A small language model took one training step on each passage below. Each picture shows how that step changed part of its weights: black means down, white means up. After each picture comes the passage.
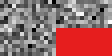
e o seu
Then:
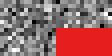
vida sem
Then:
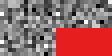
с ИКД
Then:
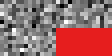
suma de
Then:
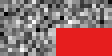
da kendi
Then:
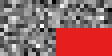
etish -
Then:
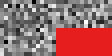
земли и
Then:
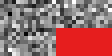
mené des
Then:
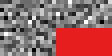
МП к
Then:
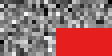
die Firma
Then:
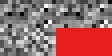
urgente en
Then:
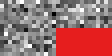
Code of
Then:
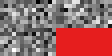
Sí Sí
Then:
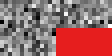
linea di
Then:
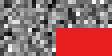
nicht mehr
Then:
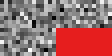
до того ж
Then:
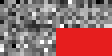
de variância
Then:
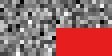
и поиска
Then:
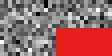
под общ.
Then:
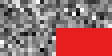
gestionar los
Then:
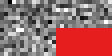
soort posten
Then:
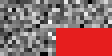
necə geri
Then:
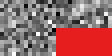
beradi va
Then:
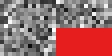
a las formas
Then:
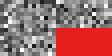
a las de
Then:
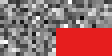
Animal de
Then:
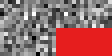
В. фон
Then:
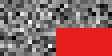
одно из
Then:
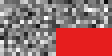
dengan mencuci
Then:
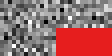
як з
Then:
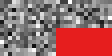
op producten met
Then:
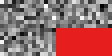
como Deus me
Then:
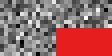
общества не
